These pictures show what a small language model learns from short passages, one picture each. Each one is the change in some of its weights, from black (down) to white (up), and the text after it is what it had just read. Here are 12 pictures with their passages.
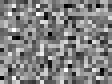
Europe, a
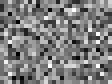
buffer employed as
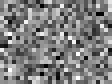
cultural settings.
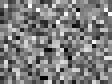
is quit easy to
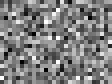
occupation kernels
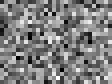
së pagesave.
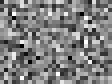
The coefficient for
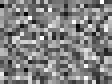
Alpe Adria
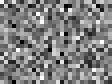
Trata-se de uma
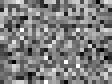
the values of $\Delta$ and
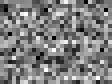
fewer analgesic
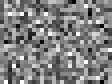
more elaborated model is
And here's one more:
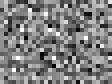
reconstruction and the
